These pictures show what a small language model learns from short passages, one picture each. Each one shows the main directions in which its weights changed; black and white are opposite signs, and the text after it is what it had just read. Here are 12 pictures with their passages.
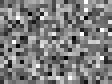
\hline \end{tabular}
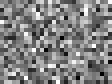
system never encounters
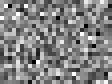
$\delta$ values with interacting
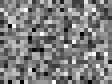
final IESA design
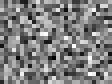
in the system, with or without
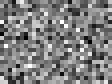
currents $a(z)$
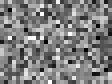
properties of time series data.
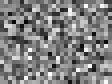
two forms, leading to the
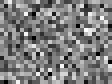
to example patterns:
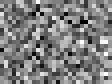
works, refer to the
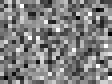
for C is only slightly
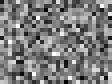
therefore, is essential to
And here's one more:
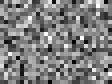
$J$-band fits of
